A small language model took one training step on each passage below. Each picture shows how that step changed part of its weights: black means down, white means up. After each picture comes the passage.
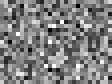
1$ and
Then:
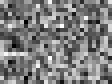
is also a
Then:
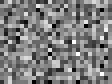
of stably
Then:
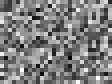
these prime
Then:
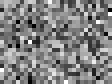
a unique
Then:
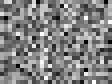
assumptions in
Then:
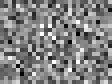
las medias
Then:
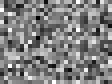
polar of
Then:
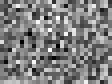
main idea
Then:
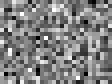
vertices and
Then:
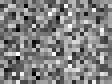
fase de
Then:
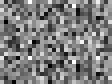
de post
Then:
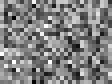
then $\chi$
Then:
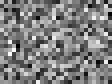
for a local
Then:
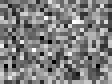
we have for
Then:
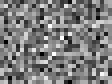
we find that
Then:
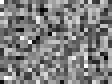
chosen a
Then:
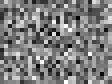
qurish va
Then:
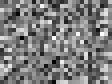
do Projeto
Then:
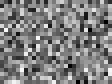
faladas em
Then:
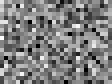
of $c$
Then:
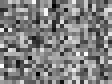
interior of
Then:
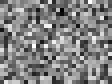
produced by the
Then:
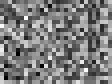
the case of
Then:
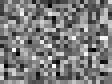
study of
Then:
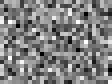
curve corresponds
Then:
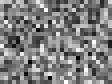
has $0
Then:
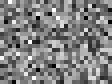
a simple
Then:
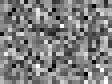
é que estão
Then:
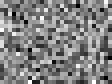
$S$ is
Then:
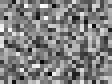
$ process and
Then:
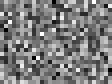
table gives
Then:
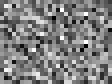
Now we
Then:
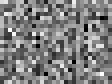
cover time of
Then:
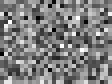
es visible
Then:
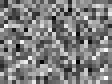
se localiza
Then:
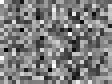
that such a
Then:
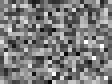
der Monte
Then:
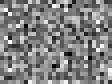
can produce
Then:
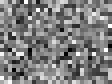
\] which is
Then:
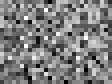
with $1
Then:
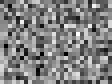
may assume that
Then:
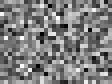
change in
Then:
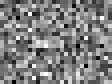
a sua
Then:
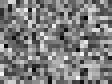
path has no
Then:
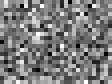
tori and
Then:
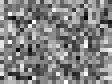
unique fixed
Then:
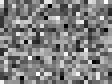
acută de
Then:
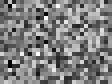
and consider the
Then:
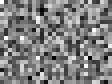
chosen so
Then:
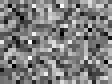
a novel
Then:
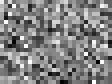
to $Ax
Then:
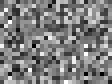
problema de
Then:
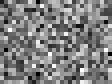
defining equation of
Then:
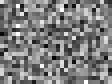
vendite di
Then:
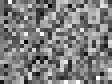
by direct
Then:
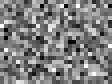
on any ball
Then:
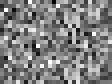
as plantas se
